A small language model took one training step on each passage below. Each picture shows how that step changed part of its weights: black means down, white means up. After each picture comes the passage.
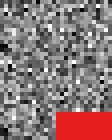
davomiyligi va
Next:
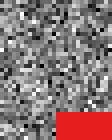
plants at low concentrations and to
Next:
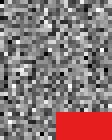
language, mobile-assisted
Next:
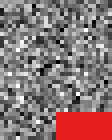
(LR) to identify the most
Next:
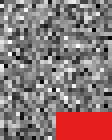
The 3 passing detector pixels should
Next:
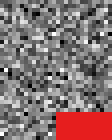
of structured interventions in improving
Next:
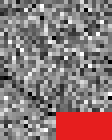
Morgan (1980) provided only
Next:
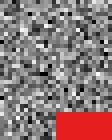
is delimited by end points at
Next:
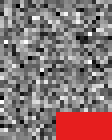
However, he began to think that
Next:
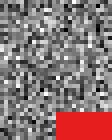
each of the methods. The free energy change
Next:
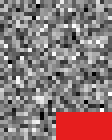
making it more flexible. The
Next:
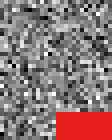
is negative; it is an interference term
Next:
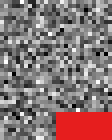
very short time scales, i.e.
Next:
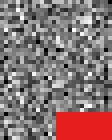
generated using a model that depends only on the
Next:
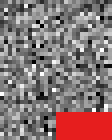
I.~Sampath, H.~B.
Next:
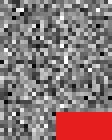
working life is devoted to
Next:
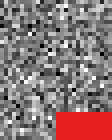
randomization. Group F received
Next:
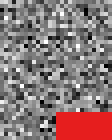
technical assumption, it have to be
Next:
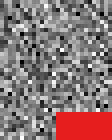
for wheat and rice, thereby
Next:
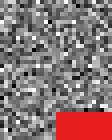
torque $q(t)$ is applied
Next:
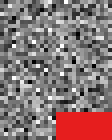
disruptive trends, and a
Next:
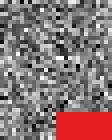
land occupation [m ² a]
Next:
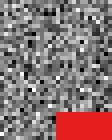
prepared using the software {\it
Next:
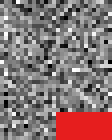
solutions are identical then except for a
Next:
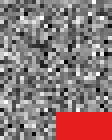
is fairly large as compared to the
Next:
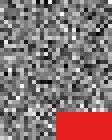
to control and read out multiple qubits
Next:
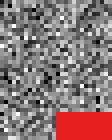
Milk Chocolate products. For
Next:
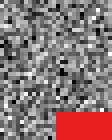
teachers and professionals. The
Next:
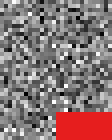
offers directions for an individual
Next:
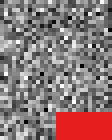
a contribution with the project's outcomes and
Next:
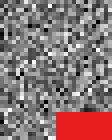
CONCLUSIONS Based on
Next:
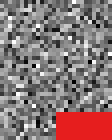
significant association between the Demographic
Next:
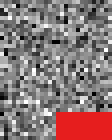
of politically aligned media on
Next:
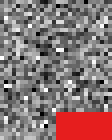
with the rotational excitations:
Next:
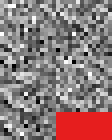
ML and SMOTE using the
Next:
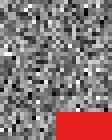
includes comparative processes, because it is
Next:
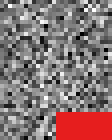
desktop fingerprint
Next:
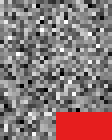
types of solar wind overplotted
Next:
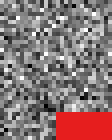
biomarkers including patient's
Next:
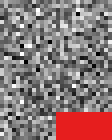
compounding with tar. A review of
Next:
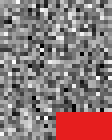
in Research" logo on its
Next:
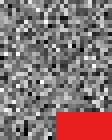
the prototype design of electric system
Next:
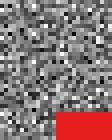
has been known as a measurable parameter
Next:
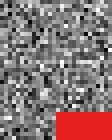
both groups which means that there was no significant
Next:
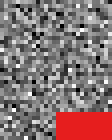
respectively, and $7 \times 10^{-4}
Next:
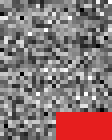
now manifests in multiple
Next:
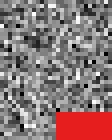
of mania within their families compared to the
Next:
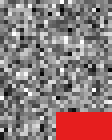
in Bihar. The conclusions
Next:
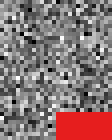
processes in UK construction companies.
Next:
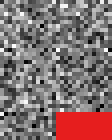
their implementation in respective domestic
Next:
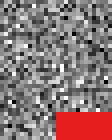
of Calcutta for being the first
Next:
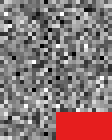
for their children. Such measures
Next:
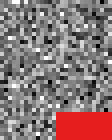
for more robust data are required.
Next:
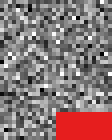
respondents ($n = 37$,
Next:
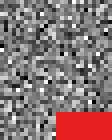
the cubic equation with coefficients
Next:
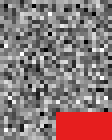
present situation with regard to the
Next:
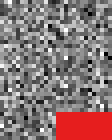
needed to ensure stable and effective
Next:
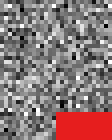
Kai Han, Andrea
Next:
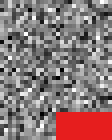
bound is sharp for the modular
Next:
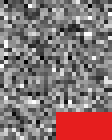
and features. Common features are the remains
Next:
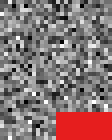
width of energy axis in unit of
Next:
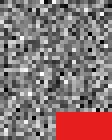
can make reasonable assumptions to
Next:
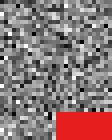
interpreted as a necessity:
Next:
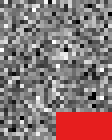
scenarios. All code
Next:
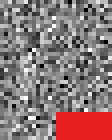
side of the galaxy to move
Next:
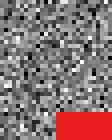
a ready-made fluid
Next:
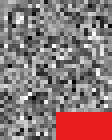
mass (an integration constant), and
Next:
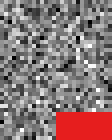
of this enzyme [3].
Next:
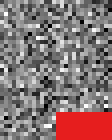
to separate their workdays from their
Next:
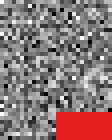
a driving principle, which
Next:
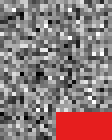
Cōla expansion was without
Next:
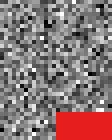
strong fungicidal activity,
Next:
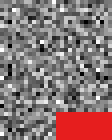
and productivity, it has been realized that the
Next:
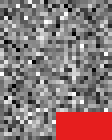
which are BFR, DFR,
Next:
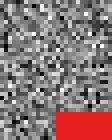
think the document should mention also an
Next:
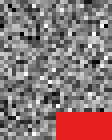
interact at the given BF. One possible
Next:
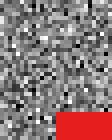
the circularity of materials and products
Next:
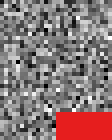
between the ultimate load capacity
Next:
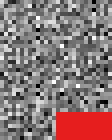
used for botnet attack detection
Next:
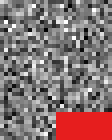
over-plotted for comparison. }
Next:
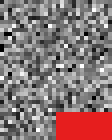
in private laboratories, which
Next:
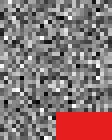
Mirror Repeats
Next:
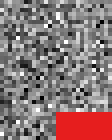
We check the impact of
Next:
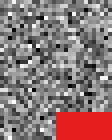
as controlled rectifiers,
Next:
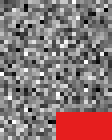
that DFT methods tend to largely
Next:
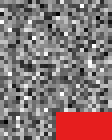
The higher order effects are known to be well
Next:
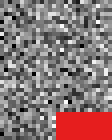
Science and Technology, Clear
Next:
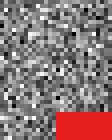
validation can be performed as a
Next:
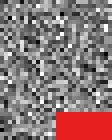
study failure due to periodontal
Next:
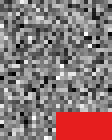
in the heavy ion collision the
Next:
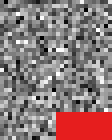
to a specific body site have had an
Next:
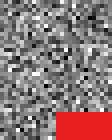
conform to pattern. It is an
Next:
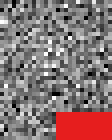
to its mucoadhesive properties
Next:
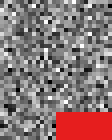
color and allow effective water extraction
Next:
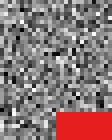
$L_{d}= T$. We have assumed
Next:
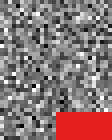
these so-called non-intrusive
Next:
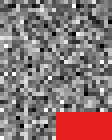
signal levels: the umbra, the
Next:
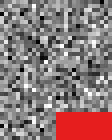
we will also use) and the proof is
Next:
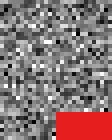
frequently detected and conventionally
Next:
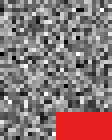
tuning fork is defined as y . The
